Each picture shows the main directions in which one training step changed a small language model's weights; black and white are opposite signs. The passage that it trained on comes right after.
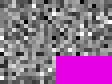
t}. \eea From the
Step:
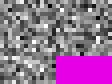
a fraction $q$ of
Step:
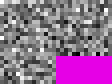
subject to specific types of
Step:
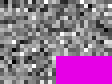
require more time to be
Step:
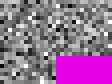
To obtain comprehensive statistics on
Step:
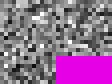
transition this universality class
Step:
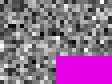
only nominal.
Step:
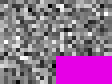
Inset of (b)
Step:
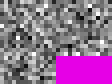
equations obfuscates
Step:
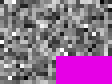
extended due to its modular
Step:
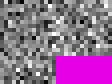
a system with a higher number
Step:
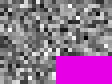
results obtained on other high redshift
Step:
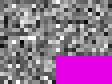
means. It is in this
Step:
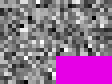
MAXIMA data
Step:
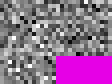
and allow us to perform a
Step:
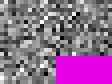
slopes may be seen
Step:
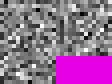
shows the time evolution of the
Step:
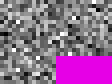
obtain a diagonal and a normalized
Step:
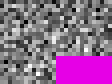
Furthermore, with the magnetic field
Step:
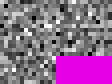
yellow diamonds
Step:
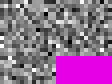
also be considered, as at
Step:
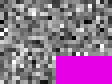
mass-squared parameter of
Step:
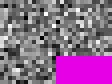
always reach the same limit as
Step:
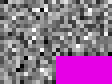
of two formation mechanisms is only
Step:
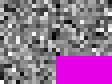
significantly decreased with age.
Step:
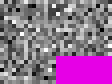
using the potential, $\delta
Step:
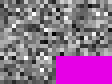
but its quality was much lower
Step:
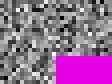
more complicated than has been previously
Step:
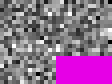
\Lambda \right] .
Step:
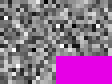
smaller than that of the
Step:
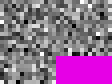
plateau transitions. }
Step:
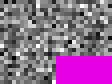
which represent its polarization. From
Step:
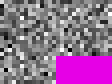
models and observations of natural law
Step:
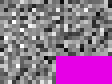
is an approximation up to the
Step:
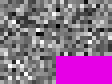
can better reflect the characteristics
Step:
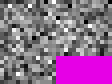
contrast of $C =
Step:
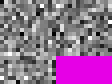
details). The presented ranges of
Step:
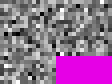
superconductor. A roughly linear
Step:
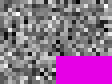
a system by how clearly it
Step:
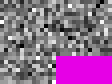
the dispersion relation is well
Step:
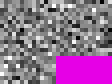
students involved in a merger
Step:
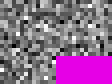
parameter $e(N,
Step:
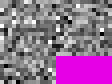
contains substantial environmental noise.
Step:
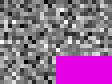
is fulfilled.
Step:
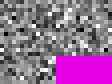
{\bibinfo {author}
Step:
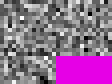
fully Lagrangian and without limitations on
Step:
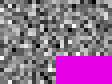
different from one to another,
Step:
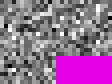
simple master equation governing the
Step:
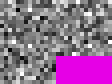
A transformation extending the result
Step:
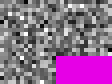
the additional hydrogen column density
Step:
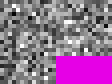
the dots described here,
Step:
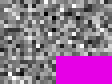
shares this low-rank
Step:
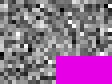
for odd $N$, a
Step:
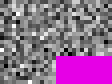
of view (common for
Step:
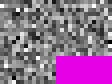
following statement holds:
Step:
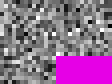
probing gas motions in the
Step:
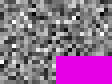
be restricted from $\g^*$
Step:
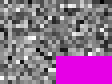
We confirmed this to be the
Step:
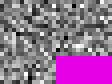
$y$, both of which
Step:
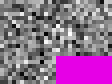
polymer that allows the
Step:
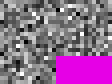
dual of the electromagnetic field strength
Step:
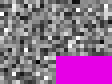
a variance of $\beta +
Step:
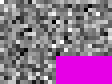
is entirely put by
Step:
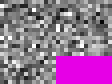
values. However, the same
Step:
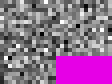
well known, the limiting
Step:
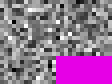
Learning Super-Resolution
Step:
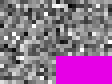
frequencies corresponding to novel collective
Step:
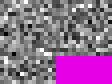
both colliders and
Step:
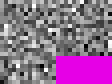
number violating processes are expected
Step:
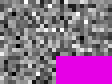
the high side of the world
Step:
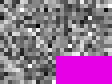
connected to a thin neck
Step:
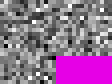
surprisingly large velocity
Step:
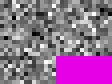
\sigma} \left(
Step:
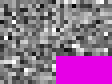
The measured amplitude of the modulation
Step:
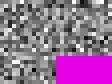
Valladares and
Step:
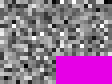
peculiar velocities of
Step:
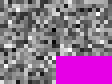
the efficiency to reconstruct the
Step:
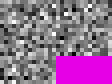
through reaction selectivity.
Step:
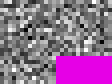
appears to be not fully consistent
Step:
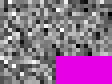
the dust and pushing
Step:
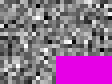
fields, depending on the value
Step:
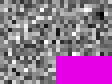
to jamming.
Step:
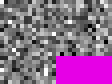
every even numbered
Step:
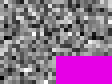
of partial currents over
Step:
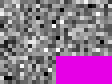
we use variable temperature scanning
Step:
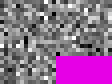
electrodynamics of material,
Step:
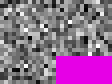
covered by bilayer
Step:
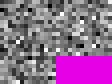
check duality by calculating
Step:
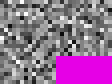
coupling between the QD and
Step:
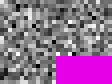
in terms of chiral layers.
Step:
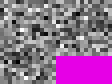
mobility of the H-H
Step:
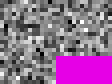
Universe we rescale the field
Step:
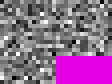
was achieved. More recently,
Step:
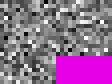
greater than zero. Thus,
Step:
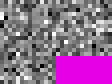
a molecular dynamics simulation. The
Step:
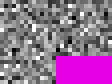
These regions are shown in
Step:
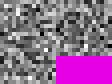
the transporting contaminant distribution
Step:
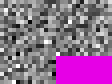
masses within clumpy molecular
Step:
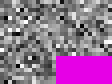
It can work in both discrete
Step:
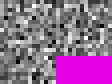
first order form a complex topological
